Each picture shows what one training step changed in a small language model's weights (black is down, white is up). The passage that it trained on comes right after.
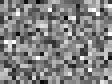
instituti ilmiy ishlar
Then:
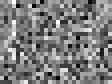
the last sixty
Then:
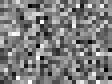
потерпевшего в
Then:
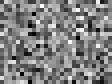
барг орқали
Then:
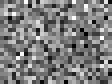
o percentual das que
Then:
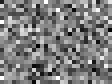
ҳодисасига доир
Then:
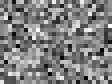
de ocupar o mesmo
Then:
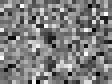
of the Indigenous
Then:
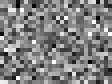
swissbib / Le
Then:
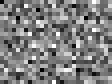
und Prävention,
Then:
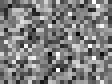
a fisioterapia tem
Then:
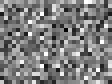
se pueden utilizar
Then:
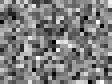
bo'yoqlar va
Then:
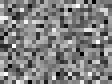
mit den jeweiligen
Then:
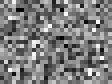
Consumer Financial
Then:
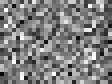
that gender is reflected
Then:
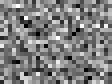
в зависимости от
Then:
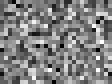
оила экан,
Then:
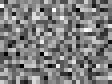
interação com o game.
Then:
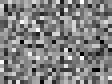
na UNIOESTE
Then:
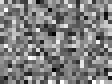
como prova válida em
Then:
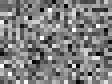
o'zbek tilining
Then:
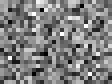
uni o'rganishni
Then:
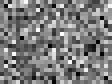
В такому разі до
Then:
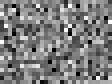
bu ishonch past
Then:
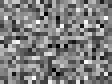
eigen resultaten of die
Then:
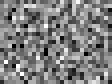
as well as the increase
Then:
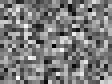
variadas e direcionadas para
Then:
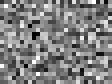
i XVII w.*,
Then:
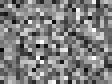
оилаларнинг ҳар
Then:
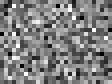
Fakultas Pendidikan
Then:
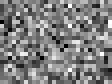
chose a dict ne
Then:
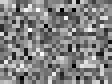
aluno e o que
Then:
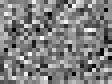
de pouvoir, il est
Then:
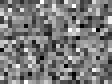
qondirishga yordam
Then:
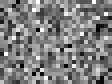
tomondan, o'z
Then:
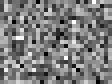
farazlar bor: -
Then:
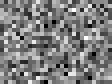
bajarilsa: -
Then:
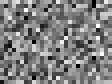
Times* és a
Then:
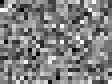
no contexto odontológico
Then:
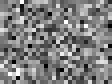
poder público em
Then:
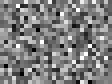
№ Special Issue
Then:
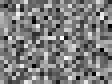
– Toshkent:
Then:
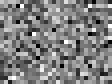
(Programa de
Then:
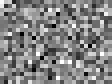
om 'fair presentation
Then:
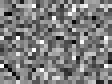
dépassé ceux de
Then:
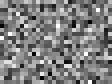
pada perempuan
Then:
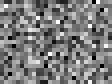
beraman. Har bir
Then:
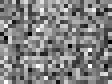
econômica de
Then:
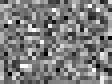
individuale). Se
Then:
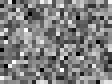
Метою статті
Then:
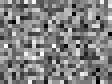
an für die integrative
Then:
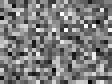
“Daromadlarni va
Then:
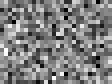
воєнного часу.
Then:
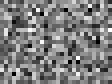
comunitárias de Cruz
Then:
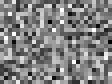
das höchste
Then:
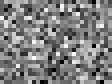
stabil. Maka
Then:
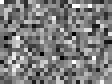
développé une
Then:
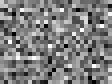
di grandi rifiuti
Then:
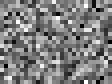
assimétricas entre
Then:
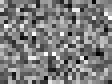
de plus d'un homme
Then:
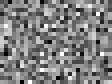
Frisamos que as duas
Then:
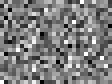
Economy and management*,
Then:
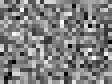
e a frequência com que
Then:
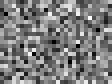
normalarini davlat
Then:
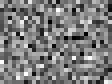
ensinar e para quem
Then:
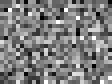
За низкою
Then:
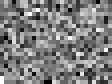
نخبة من
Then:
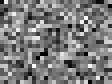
rad va ahli
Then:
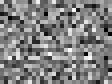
criar vínculos
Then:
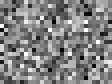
pela Universidade Maria
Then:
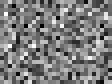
alat asesmen yang
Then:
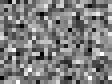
один самолет.
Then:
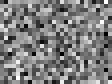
Nhưng thay
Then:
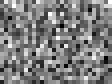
yang memungkinkan mereka
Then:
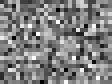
culture du Soi
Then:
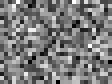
a incorporação de
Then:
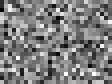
6a. Regulations
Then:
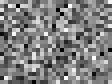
ular himoyasini
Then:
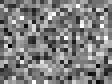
sono: «Dopo
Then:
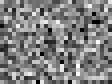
Nieuw nu is de
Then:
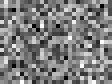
istoriki KhKh
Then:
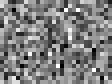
países, por meio
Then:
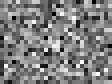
ega bo'lishi,
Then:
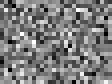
Bogami, A. S.,
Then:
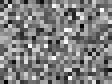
Anthocyanins Crit
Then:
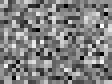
подход к развитию
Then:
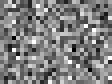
que amplía el concepto
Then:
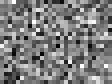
adalet ilkelerini
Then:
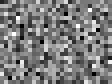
← Crecimiento
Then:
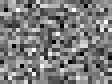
e entrevistas com
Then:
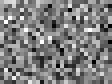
dos parâmetros de
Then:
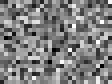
De ontwikkeling
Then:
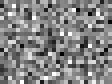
balki xalqaro
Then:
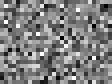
rantai penularan
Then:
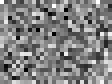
dolor á tragos.
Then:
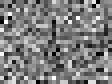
kishini bilimi va
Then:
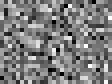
fueron heredadas.
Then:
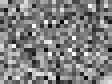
Маматов Ф.
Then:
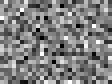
та имовина потиче
